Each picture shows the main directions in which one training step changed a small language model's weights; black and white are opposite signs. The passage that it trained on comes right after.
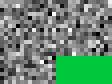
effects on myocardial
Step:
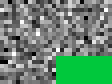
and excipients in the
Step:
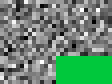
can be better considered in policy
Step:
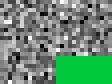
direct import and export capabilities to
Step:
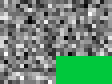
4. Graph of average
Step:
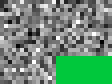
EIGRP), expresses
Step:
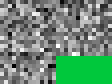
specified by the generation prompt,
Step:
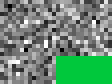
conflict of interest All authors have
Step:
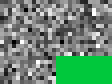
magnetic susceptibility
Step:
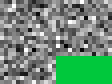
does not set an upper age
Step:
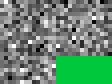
patterns. Formal concept associated
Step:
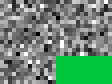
provisions that guarantee the
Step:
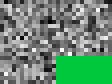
is an example of such
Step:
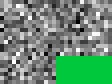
remains unchanged on
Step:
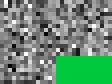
concept! Thank you for
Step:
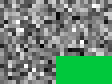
of Padova,
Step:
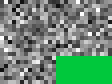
EV j is outside in
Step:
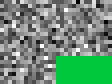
controlled trial). Methodological
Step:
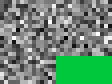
peak are found to be relatively
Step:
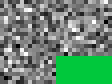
regard to threshold detector Number of
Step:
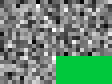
unwavering support have
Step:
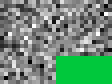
size 8. By reducing the
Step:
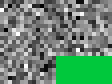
Symmlet, or
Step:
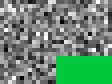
reflect a person’s sense
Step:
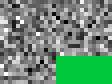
courts, regulators
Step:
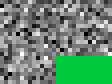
for personalized medicine –
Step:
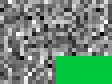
which they are communicated by
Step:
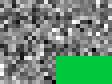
of the project while the
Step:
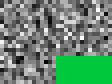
on which this paper is based
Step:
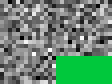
key creation, access policy
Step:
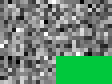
comparisons were made by
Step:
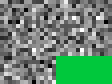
abilities (accuracy
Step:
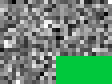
development of the problem and perspective
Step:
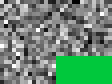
provided by the hospital to members
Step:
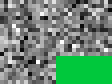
PDI improves Table 2.
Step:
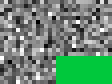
The work was written together at
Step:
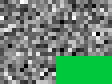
soils with economical use
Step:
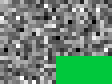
can reach water depths of
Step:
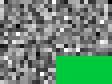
\geq x_n,
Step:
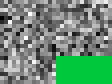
are considered for Vata
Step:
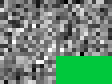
by making use of some inherent
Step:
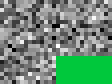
of Molten Salt
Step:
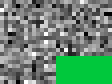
use map of Tehran
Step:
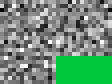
control strategy to provide a good
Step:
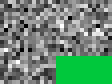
services with local price lower than
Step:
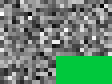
para motores.
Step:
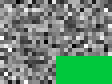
institutions due to a lack of
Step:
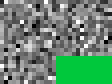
squamous cell
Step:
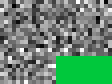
of survey. Table 2:
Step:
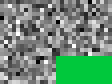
although all the groups were
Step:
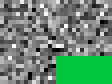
Christian phenomenon.
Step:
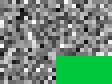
design and gathers data
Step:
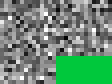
(in active mode)
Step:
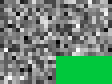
expression recognition has given promising
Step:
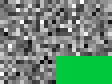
contents were appropriate for my learning
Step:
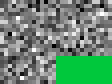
well as Pearson
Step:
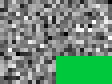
results on the experimental model.
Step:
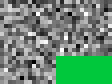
ways that are open,
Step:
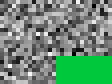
had PsyFlex
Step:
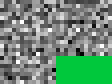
other impurities present along
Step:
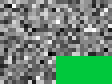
to continue education during the
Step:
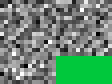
in creating, acquiring or
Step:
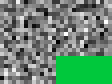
quadratic and a
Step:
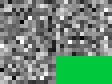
D. The CHO intake
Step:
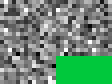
stage for adaptive interference
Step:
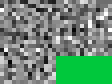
one child under six (N
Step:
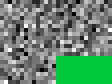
by improving services, empowerment
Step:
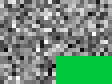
the frequencies of existing
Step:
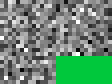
C¹³ radio labelling
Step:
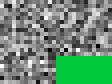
the President of the Russian
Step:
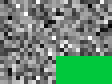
Coordinator School of
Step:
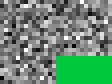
brings together a group of
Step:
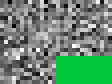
an unreasonable
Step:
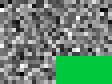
in Europe. With a market
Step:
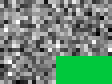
of the disease from complex and
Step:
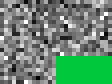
show that even when no response
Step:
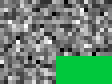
with HGG^\pm and
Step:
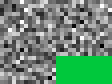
Seventeen Folk
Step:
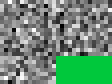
key reasons that led axs
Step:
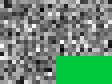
this choice, we performed two
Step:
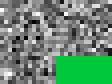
name Session Name
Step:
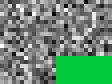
Dempster's rule
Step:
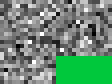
post-processing based on
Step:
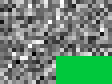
lower dimension of chaotic
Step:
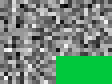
dried and crystallised from
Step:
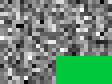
M : Methodology So :
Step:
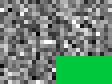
be combined through CP-IM
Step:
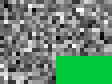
cancer is a major public health
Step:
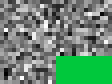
form of journalism that
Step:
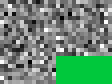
events, and people living in
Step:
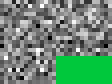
of $\square(Y)$
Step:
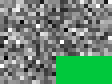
Furthermore, more detailed data will
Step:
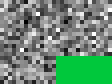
solution. The amount of
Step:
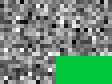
The wordings of several
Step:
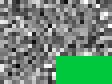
= depth of footing
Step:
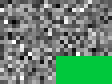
in all living organisms
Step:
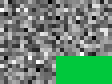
and S6. The data
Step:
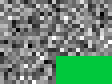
limited its application to energy
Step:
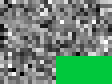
improvement, the rate is still
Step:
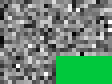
(2019), where respondents reported
